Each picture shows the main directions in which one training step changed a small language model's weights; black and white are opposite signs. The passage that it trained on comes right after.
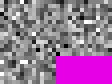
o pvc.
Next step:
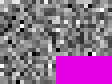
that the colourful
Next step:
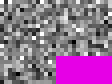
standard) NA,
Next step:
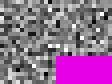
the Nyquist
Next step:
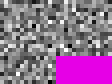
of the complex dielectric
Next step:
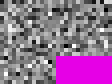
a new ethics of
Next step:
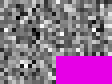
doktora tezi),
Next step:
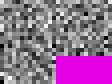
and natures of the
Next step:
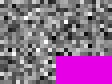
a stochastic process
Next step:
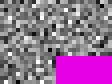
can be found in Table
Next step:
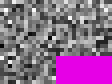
layer can be either
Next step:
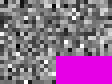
, b_n \mid
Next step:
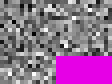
\times Kd /
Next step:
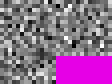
the cells and in
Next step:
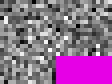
avoid errors
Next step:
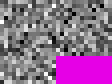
episode of
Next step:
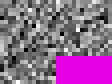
to envisage future
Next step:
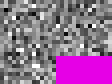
from $G$, while
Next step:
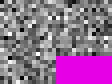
TWh** could be
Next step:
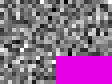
PEVA was used
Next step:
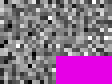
of the normal modes
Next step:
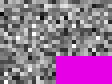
V: correlaciones
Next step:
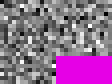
element assembly process
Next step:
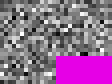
older people had
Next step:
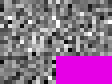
In this section we examine
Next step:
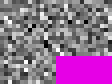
Mode of access:
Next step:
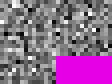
энг кеч
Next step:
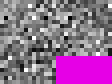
knowledge and experience in real
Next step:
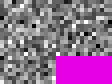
towards $F$
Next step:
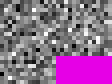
then $x\in
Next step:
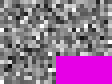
doktori, professor
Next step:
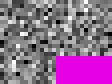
он придает
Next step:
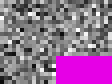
in Section 6 by using a
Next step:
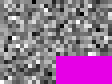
environmentally friendly
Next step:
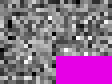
of a noncompact
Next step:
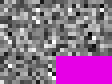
four-dimensional problem remains
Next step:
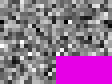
Disclosure of
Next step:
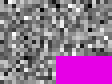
far field interactions
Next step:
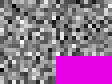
sample origin,
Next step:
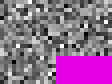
regimes de signo
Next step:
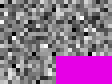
and so it was not
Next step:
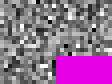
classes of rings that
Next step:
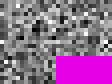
supports a systemic
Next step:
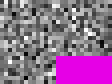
ab , c \rangle =
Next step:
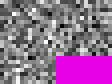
XIX asr
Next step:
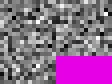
época, a
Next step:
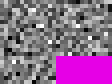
по функции,
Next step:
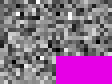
que los jueces
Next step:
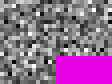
der Krieg dem
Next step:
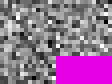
of quantizations.
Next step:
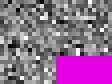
por uma imunidade
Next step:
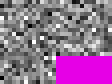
stressed while P and
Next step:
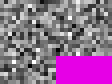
parallel group
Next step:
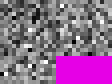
more efficiently. As
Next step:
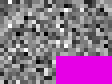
are interested in the size
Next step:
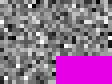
in usual differential
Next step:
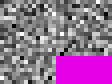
transparentnosti i
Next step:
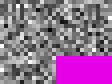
leur fournir les
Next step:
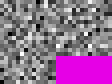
cual se colige
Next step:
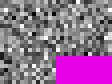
that the Fourier
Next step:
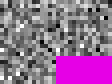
Pfaffian vector of
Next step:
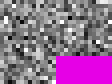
built based on
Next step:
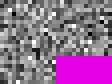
to minimize verbal
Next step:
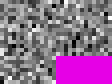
of nine experiments
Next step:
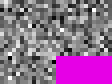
size of the support. The
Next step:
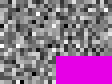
the ability to use information
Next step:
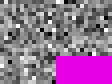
of PG-1
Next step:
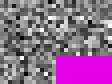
of evaluation as a
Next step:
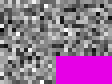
cobertura en la
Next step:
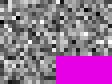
ichki ishlar
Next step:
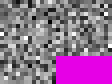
приводят к
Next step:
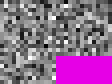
obtain \[ C_i
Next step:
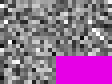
effects after receiving
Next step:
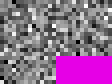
изучение его
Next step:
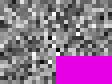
Conjecture 1.} For
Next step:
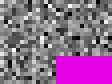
tribute to a series
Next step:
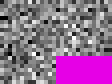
the image sensor row
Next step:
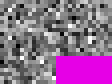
Global Impression
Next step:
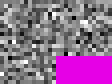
being an arbitrary positive
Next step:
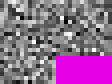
mercado cripto
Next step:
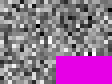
that the correct regularity
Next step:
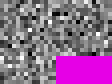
de alimentos, por
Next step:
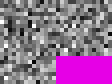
the Northeast of
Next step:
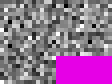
Feynman Wine
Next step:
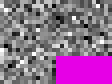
regions Toscana
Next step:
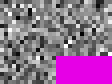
Estrategias y
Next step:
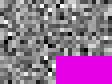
exists a Borel set
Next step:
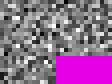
correlation to detect
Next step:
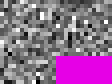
into $ d< n$.
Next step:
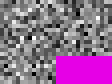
Module discards the
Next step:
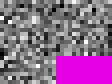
segundo estanque
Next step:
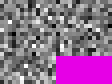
trattando né
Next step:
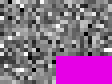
were still surrounded
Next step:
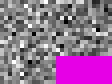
shallow depth
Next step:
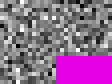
data set $(M,
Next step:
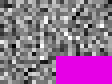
fizika fani
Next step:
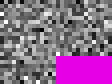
as a safe,
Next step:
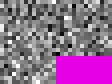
è eventualmente
